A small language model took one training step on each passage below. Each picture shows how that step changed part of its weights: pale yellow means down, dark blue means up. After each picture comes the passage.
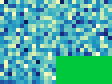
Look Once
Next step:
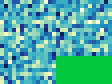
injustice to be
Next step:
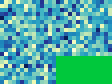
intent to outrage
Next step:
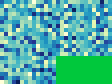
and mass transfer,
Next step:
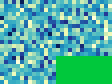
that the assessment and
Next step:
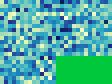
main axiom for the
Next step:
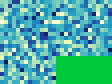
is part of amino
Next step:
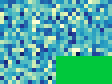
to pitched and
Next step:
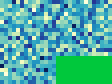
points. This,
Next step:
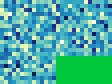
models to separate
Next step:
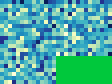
also used in the open
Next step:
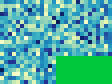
influence of variable
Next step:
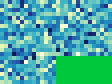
of Tokamak
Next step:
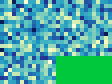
same way suitable to
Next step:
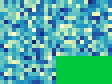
time and data required for
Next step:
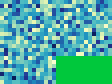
dynamo activity and
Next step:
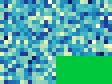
leadership styles
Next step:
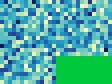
Keele St.,
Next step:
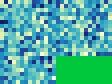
First, observe
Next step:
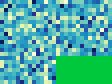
his rationality.
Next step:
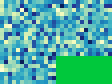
of package plan
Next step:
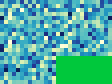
be as shown in Fig.
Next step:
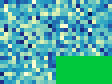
of Assets -
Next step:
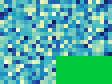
including a list of
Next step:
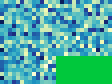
a synergistic effect
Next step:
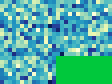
maximum displacement
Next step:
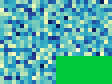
pure product as
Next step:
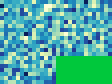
fishers trap
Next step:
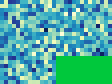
generations rather than
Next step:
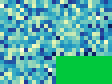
than that reported in previous
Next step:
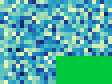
central charge of
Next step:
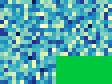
other hand, Ballard
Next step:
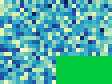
of new trajectories'
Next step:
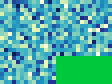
size depends upon.
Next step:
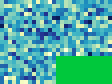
The allowed states are
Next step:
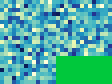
transverse attenuation
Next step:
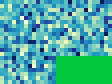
also seen. These
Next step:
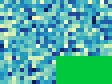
were mixed with water
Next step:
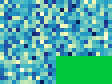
deuteron wave
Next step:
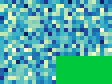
not shown up. However,
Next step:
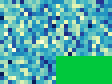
where we have applied
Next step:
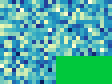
prediction for test data
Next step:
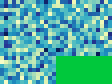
the same underlying
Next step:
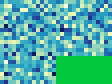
che nello
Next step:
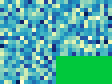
accuracy in results and
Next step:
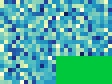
the country's
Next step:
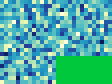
are located. These two
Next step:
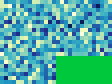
multiple language
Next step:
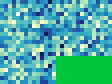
Alternatively, for
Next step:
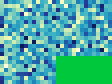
The issue of
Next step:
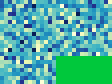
From S.L.
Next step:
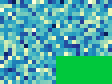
found. Application
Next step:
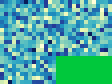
speakers. This
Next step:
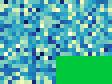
Objective: This
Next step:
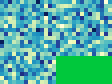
organs and the
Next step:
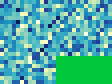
to the pole contribution
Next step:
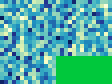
to be efficiently
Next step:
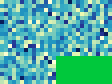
comparable to the SM
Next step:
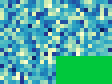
differences may be partly
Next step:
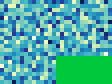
metal posts
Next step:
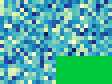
of all species is the
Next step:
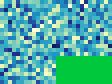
initial states. Solid
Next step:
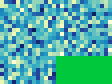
the Brillouin
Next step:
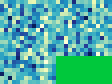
| The void |
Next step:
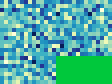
green tea
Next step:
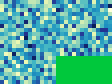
Science of Light,
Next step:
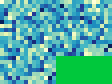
band of the $
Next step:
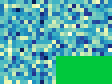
fibre mats were
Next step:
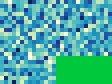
allocation due to their
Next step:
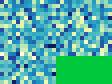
may be derived from the
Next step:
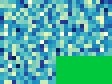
taken on the proposed
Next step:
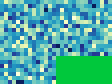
itself and building
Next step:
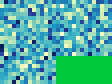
a check of our
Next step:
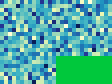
active social
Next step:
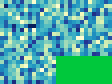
structure as well as their
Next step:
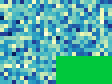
close this subsection with
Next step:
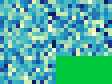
scalar function $\Delta
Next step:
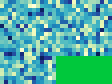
the numbers during a specific
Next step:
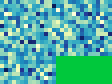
and managerial•
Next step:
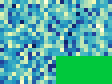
Navajo term
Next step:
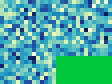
approximation theorem of
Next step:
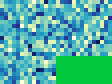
the electron cluster are
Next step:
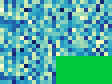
density contributions of
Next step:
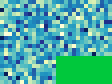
to a clumpy
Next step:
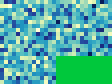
own resonance
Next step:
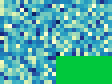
of malignant cases
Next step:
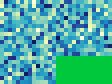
homestays and
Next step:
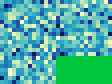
The closed two form
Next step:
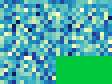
contributes significantly
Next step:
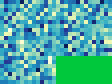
possible to efficiently
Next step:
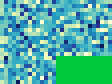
Co). - Analysis
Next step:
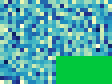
and accelerator complex
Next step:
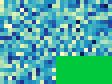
of this study was to
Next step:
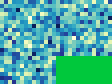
The dynamic regression model
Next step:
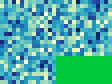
notice there is how the
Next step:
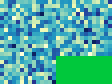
which was briefly
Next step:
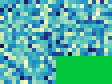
through RGB-based
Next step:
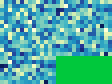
your activities and
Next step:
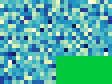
mass. To my
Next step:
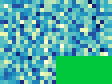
climate change.
